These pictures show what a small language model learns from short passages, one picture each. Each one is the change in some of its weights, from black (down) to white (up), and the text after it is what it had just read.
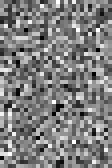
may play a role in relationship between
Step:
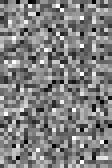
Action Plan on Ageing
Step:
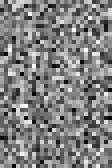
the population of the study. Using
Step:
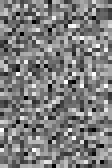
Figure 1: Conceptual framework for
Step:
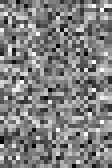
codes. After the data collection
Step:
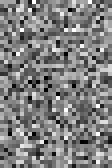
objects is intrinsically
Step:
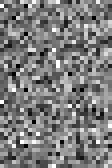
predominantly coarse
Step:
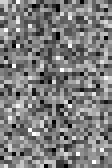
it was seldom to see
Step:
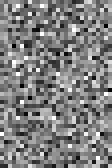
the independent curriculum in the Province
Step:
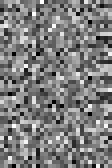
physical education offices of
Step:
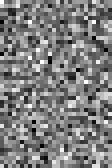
processes. The information is collected in the
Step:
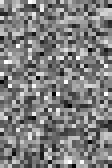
with the revival of
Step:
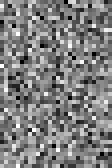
TS. Performed the
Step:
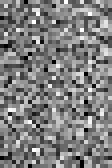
internet technologies primarily when market
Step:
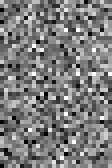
himself compared to others.
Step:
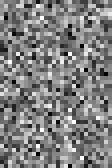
Rethinking Research and
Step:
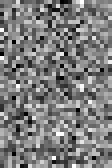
process in Refs. [18,
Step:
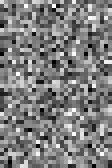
2.63° while the mean energy
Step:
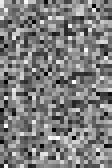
to common mutual learning among farmers in
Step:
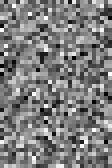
5 GHz) as well as
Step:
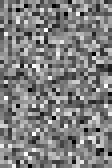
Figs, whole green
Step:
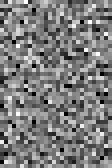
in the postnatal period.
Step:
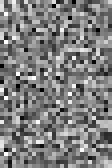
Tolerance limit values in
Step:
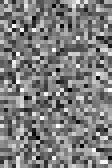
most dynamically developing forms of learning is
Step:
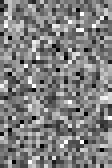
rotation with three blades.
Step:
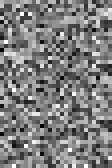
of energy losses due to
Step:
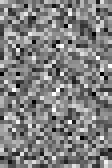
influence the droplet size measurements
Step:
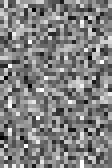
the queen increased noticeably.
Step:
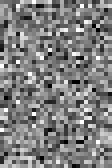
patient presented with temporary blindness
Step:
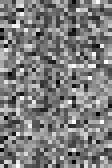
as developing an effective exploitation approach,
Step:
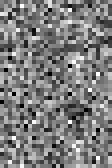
order to achieve a profitable synergy
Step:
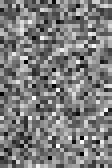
tourism places, mostly
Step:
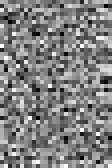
pathogenic bacteria and use
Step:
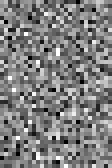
use vote counting, instead
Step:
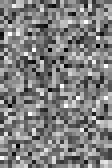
and pilot open data that can
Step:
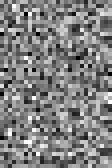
various health disorders. The
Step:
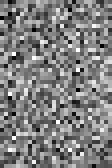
will help improve future workshops, including
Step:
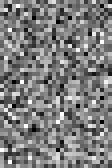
Approved on: July
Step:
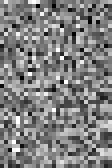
magnetic properties of MnO
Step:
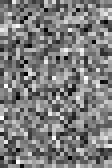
without introducing gender bias,
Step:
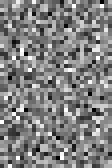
S, Markel-Fox
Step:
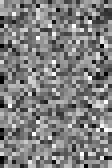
Mountain National Park. It
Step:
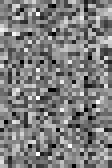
the algorithm output consists of area
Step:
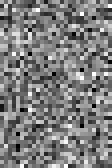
his student's moderate work.
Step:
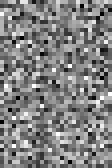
in a dose dependent
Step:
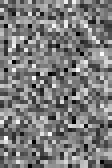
In addition, nursing
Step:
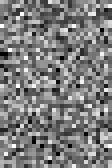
used by the traveller (Figure
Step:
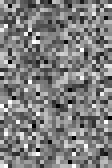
product packaging to confirm the presence
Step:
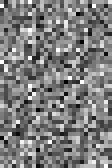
3- amino group of the
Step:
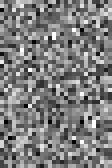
of providing for the families'
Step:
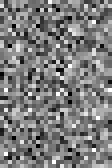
number of SM users account to
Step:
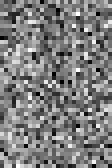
platform, particularly the most active
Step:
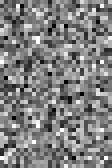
Languages*. It provides (1)
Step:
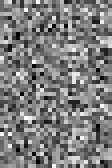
rotation relationship that is explained by
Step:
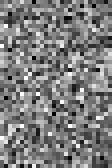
report states, “Internal and international
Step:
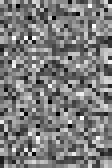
same time, the deployment of
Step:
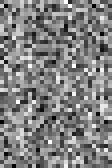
in children of the group of observation
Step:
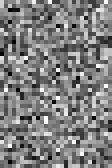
Gurgaon, India.
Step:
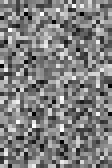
is “stabilization of
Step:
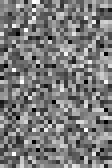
free or encapsulated as presented in
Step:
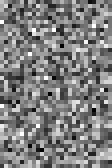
HA, which facilitates
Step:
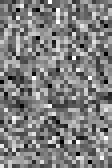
Albert, the ring
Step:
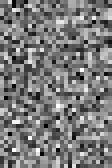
affect his ability to carry out his
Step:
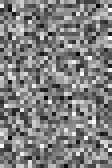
of this article are included within the
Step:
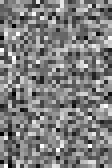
aggravation of symptoms may occur.
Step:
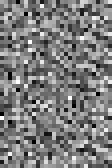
a lot more key words have been
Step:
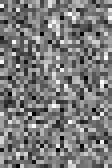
need for effectively managing diversity is
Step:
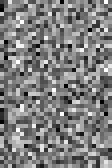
of Japanese companies'
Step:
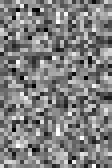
– Chroma, and
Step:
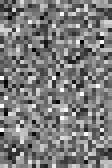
also try to prove their
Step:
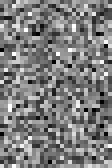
a sustainable way to govern the
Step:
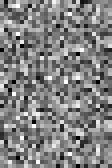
during this period of Corona
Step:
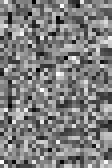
of hidden states can enhance the
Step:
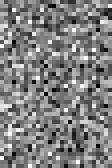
has both positive and negative effects on the
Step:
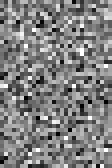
stochasticity of the
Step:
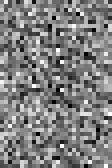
continuous normalizing flow is a density with
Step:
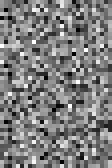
Educationists are trying to explore
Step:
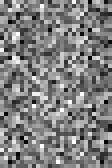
ISPRS International Journal for
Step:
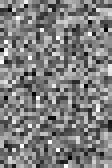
the editing of notes on the
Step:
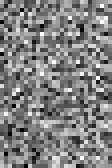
underlying pathophysiology,
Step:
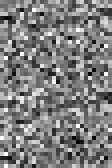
utilizing technology as an aid,
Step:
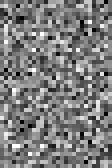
the Mississippian
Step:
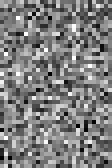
that both groups reported a high level of
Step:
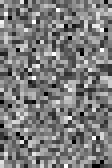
elevated likelihood
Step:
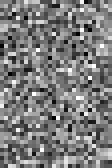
the conclusions discussed above, it
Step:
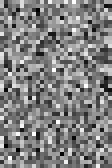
the extent of strengthening of the
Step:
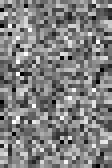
other sources Not Applicable.
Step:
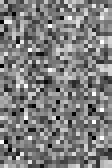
was insufficient for the metal
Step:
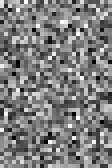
Young's modulus
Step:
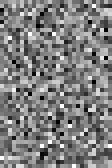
development of the gate-field
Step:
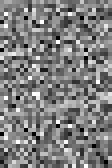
membranes due to their
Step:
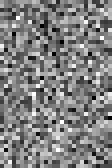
is based on a boundary element
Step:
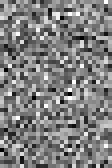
mechanism for message authentication
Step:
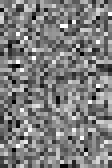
ergonomic designs, and
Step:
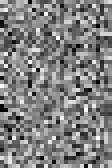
performed before installing the
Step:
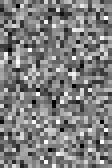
may not always ensure *external
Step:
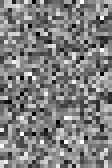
su entorno como
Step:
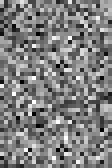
attainment of holistic development
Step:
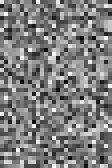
dynamic sitting was negatively
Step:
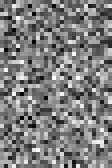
a conservation project in south
